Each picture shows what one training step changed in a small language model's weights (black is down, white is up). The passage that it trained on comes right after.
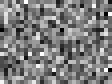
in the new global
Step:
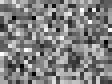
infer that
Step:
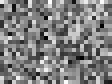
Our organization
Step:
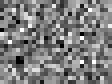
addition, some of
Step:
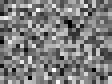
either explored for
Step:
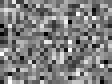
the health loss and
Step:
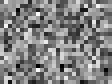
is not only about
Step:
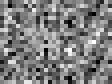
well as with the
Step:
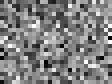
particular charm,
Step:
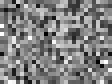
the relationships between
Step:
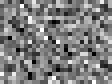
area, such
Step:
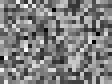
its foreign and
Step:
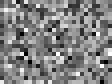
the applied potential
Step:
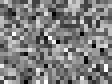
mean that there is
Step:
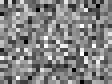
and patch
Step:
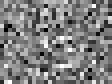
As required by the
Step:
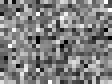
and Population
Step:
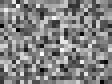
the unique
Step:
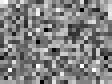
de distintos
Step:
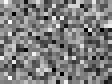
nominal region
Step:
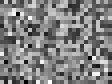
on age.
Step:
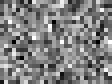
make the system function
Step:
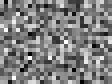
and design:
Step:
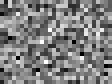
and blow
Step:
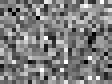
GIS map
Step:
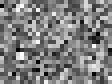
that affect the overall
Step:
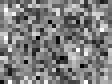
states to be used
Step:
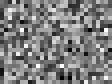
active on prevention
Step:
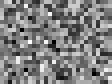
prevalence of
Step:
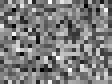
that no experiments on
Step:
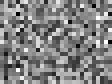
in improving their.
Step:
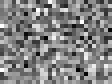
Luo &
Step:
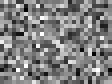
from documents,
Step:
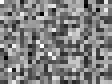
order, which are
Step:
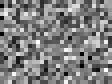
down aspects of the
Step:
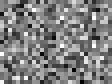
and adjusting
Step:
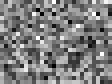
Air services are
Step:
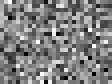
read instead as
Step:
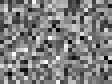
to establish novel
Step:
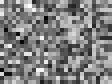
describes the effects
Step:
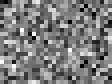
non academic learners was
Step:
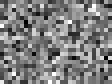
to vegetation
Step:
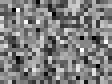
number of activities
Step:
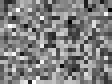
it can be
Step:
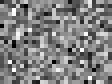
between people of one
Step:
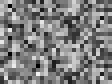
examines how often
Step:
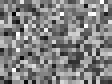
By analyzing this
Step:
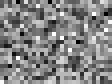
by a pair
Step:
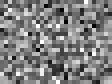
pad but the
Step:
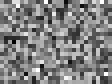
most basic set of
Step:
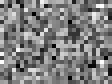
this research article are
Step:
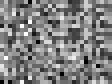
phase for every feature
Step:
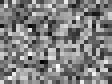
of thinking and
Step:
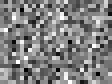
management support, relationship
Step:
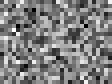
the Sahel
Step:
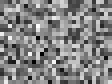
a systematic review
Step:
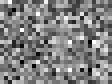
adults, to
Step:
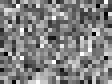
a similar magnitude
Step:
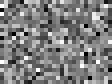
eventual problem with
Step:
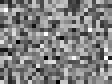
to normal and
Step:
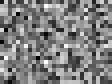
to and is
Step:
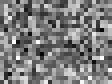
is very important.
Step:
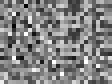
phase. The existing
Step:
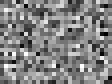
the literature. A
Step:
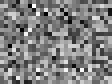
design was used with
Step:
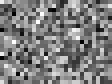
commonly used observation
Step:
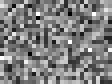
bijection with
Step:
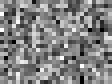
my strong support for
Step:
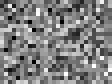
seen that there was
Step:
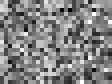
so as to
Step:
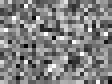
learning and knowledge development
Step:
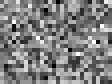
Air Jet
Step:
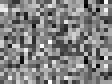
order to make the
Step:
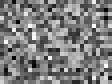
plus story
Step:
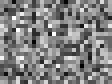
products of the
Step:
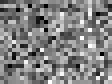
human AST,
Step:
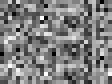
contains the following
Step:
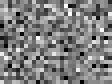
at the expense
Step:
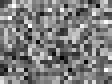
can be stored
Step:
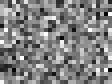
in the normal and
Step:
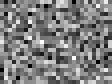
be a major problem
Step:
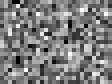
administration of the
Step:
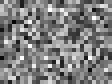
commercial or
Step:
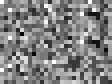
reagents :
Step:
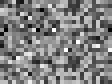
of the value added
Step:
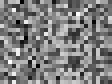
Research Foundation
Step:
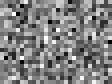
from onshore
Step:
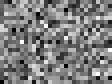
terai of
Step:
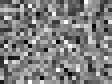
foot •
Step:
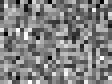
includes a main
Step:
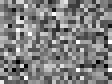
these dances.
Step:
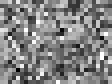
increases the rate of
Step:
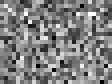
Snow Age
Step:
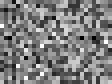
the number of learners
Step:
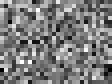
give informed consent
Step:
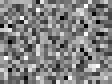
percent) in comparison
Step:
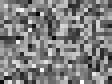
forces and
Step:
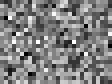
washed with
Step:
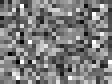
scale responses were
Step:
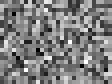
main objective of the
